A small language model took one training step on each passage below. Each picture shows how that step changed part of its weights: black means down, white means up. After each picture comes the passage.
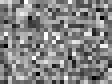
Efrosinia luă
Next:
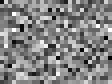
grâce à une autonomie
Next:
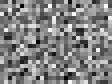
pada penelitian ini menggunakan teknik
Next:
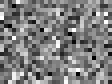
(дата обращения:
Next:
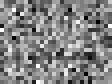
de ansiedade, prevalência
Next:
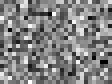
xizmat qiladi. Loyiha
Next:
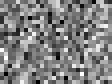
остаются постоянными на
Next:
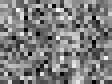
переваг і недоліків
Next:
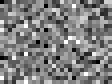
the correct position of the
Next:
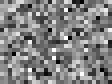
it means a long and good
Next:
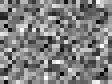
III-IV V-VI
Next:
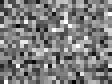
se acerca a los
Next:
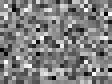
het Tripartiete
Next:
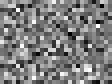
кадрларлари ҳам
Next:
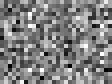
solayotgan xavfining
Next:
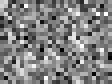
bo'lsa, keyinchalik
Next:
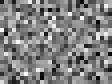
kompyuter tarmoqlari va
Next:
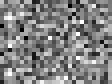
sonoro de la escuela
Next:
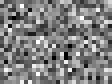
umumlashtirilishi zarurligi hamda
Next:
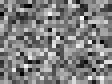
que retalla en la caña
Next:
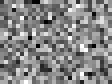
orice fel. Nici
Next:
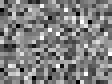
были перенесены с
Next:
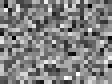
u matn mazmunini grafik
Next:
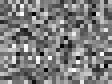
на домінуванні
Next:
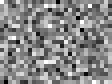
vie, l'accès
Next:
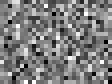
литературы -
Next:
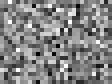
Yer resurslarini boshqarish va
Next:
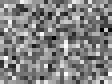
O QGIS é um dos sistemas
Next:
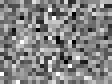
cui si rimanda.
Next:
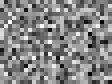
Health Care Users
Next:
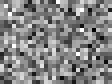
« naturel » avec lequel
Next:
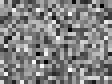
bu asosiy innovatsion jarayonlaridan
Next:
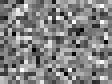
425 Eshkarayev
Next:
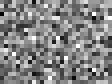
pardasi tagiga
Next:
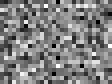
shakllantirish mexanizmlariga bevosita
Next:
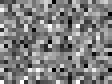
количеству и обратно
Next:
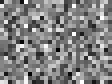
4та факультатив
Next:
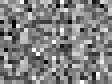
водорослей в верхнем
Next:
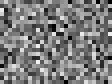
seja pela sua natureza ou
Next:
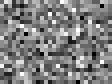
розмір зграй під час
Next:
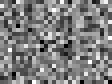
(ЛС) поезда является
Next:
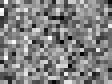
permitindo maior percepção da
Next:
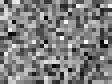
Findest du, das
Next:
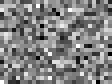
nuqtada kuzatilgan
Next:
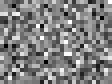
келажак авлодларга
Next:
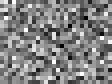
personalidade, especialmente os traços
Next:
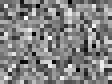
sonucuna ulaşılması
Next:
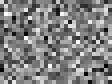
para convertirse en
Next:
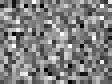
resolver las dudas de
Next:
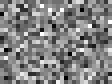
ta'lim andozalari talablariga
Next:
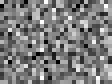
Erkekler, kadın
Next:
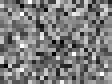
chiqqan qahramonlar
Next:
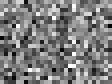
культура предполагает и
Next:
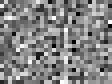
imkonini beradi. Patologiyaga
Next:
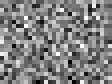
та досі слугує
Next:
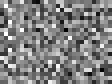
& ANDERMAN L.
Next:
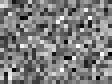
muhokama qilishi,
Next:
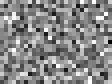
tovuq qurbonlik
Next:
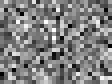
1). Con las estaciones que
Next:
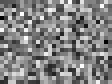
de forma análoga à
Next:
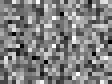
4.Tor fikrlash.
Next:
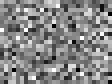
asarda keltirilgan ma'lumotlarga
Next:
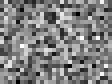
determinantları ehtiva
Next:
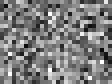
disso, este trabalho apresenta o desenvolvimento de
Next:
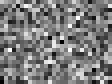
individual segundo listagem da
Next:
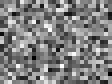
atenção um dos aspectos que então
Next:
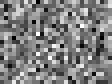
kepada orang lain,
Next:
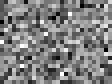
os diversos potenciais virtuais
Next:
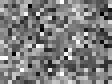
and negative emotions in
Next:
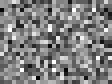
informações contidas no Sistema de
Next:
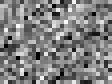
наголошують на
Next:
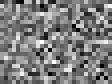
no'noq ekanligini aytib
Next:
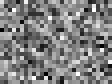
in de vijf- en
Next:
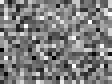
y otra con los negativos.
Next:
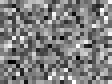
la conmemoración del
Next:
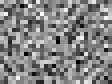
Faens shahri nomlaridan
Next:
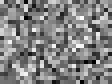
chiqildi. Dumaloq
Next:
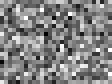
orqali ularni maxsus yaratilgan
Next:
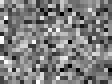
uma leitura da responsabilidade
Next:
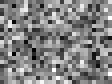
Giunone, la
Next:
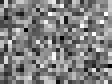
Systems Journal, 31,
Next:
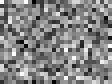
atingir um sabor
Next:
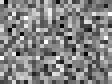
bunday so'zlarni qaysi
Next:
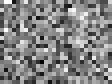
main curricular components at the
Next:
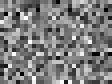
технологик муҳитга
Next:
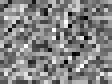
time, as well as
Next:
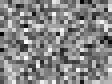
do ciclo de vida do
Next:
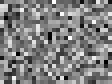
(политики в
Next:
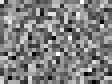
pública, ela será exibida
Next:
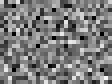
imaginilor poetice
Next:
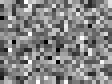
of antirabies cultured
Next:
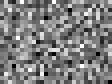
иштирок этишлари
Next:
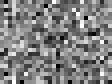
de elaboración y sus respectivas
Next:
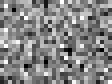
Practice Guidance on
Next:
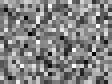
Козлов Александр
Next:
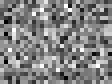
bu usulini analitik usul
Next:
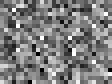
ФГАОУ ВО
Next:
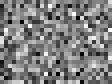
в свою очередь требует
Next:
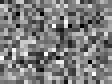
назорати деганда, бошқа
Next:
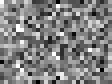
ya de adulteraciones y
